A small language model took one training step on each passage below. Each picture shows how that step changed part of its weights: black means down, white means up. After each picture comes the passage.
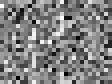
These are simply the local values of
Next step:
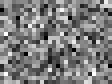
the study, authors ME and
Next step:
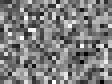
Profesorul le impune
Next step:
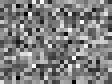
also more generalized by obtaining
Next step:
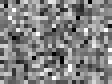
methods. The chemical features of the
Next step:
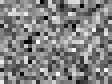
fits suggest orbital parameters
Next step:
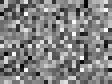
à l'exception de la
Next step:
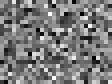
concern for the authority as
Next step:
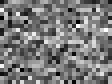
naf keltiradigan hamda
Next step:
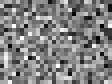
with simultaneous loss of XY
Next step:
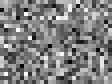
of direct simulations, it may be
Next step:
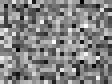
performance of the proposed model on
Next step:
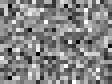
that $F(v) =
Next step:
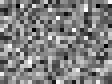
to voting results, the most
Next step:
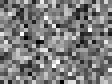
внимания науки –
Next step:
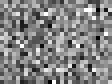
F2 formulation among all
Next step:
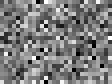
Roman town along the
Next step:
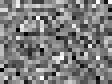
was unaffordable for
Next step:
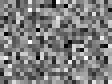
cavity becomes larger for fixed
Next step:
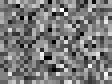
туризма как уникального
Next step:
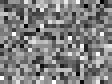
которому потенциал
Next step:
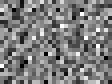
of households engaged
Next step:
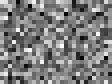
appear pulsed to an
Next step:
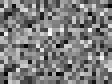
v nachale HKH
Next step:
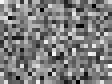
mindfull break, art
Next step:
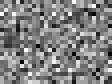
by noting that the same calculation
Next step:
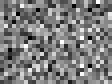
usually referred to as the
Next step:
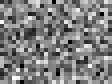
diz respeito à
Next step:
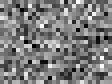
to alcohol consumption remains a
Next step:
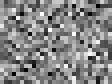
in this case, we propose
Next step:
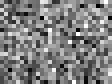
not always share the opinions
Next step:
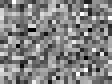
our system, PCI-X
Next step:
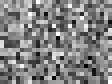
baholandi [3].
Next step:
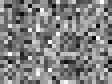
One limit considers an approximation where
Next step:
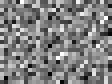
Encyclopedia of
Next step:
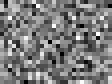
or endocarp morphologies.
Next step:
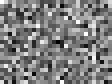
function. If the vortex core
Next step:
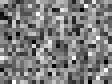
sign of the magnetization
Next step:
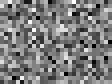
into a current density. This is
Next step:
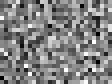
discontinuity arises
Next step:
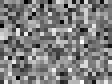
$\theta$ increases on the closed
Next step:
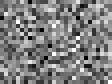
aux as follows: Run
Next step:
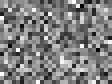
own field tends to come
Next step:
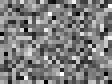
an average force, to model the
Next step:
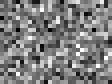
investigación científica a
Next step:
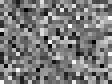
"My Monster",
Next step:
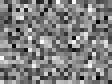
$T(k)$. From those
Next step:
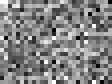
e/a$, yields the number
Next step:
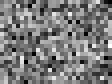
Root extract (4-5
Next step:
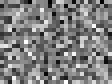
$\boldsymbol{z} =
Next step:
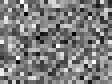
is shown in figure 9, as
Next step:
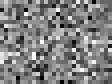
of magnitude smaller at this sample size
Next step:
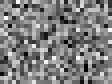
the 13th paragraph, that
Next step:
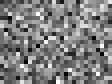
Statuti asosida
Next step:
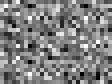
ishga tushirilgan
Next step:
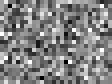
higher order in $v$.
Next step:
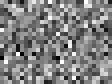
2 CubeSats
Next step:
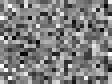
Jarayon maxsus
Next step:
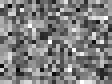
the coupling of the system with thermal
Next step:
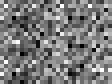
TGA Q50 TA
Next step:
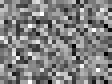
og'zaki ijodi
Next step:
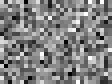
от қўшилган.
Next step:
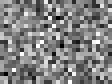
foliate a spacetime with two
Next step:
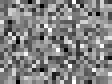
fact-checking goes beyond
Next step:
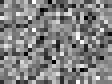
статей* (с.
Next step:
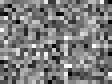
(\textit{NL}) to
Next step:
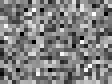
of the hole\footnote{In
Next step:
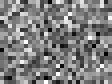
lamellar eutectics
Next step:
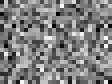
activiteiten op een
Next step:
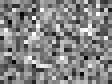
account these advantages of the
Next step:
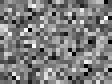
linear root cause of:
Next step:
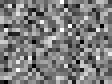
be found in the volume dataset –
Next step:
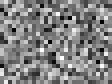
yagona monetar
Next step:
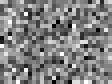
and inguinal WAT
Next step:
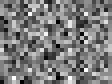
дані з різних
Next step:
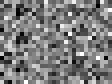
has been considered for a constant
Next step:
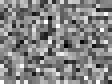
the physical observed neutrino is
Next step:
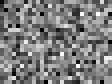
this study revealed that there was no
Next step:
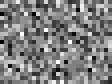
as “attitude”), which
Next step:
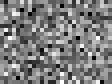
data, while accounting both for
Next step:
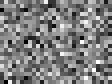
of the events by Sam
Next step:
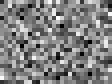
exceeded initial sales
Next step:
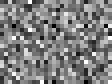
pengalaman profesional
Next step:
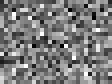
The Mother-Showman
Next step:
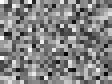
on the hyperparameter values,
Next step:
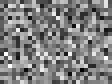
modulus was also measured using
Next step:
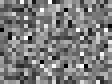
Berdasarkan informasi
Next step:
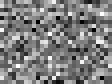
kunda Yevropa
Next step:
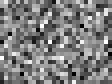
the case for DOPE and
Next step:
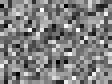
the fuzzy analytic network
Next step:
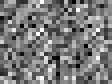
large des côtes du
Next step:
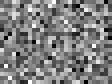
a flexible Python framework
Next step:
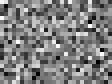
dumps Leachate,
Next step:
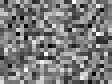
логопеда, так
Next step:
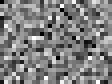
nou sistem - cel
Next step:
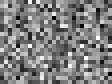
\een of the autonomous
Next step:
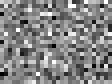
\)Be core plus a
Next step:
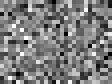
cylinders are summarized
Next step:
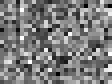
esto a través de
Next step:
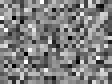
the values of ' K_1
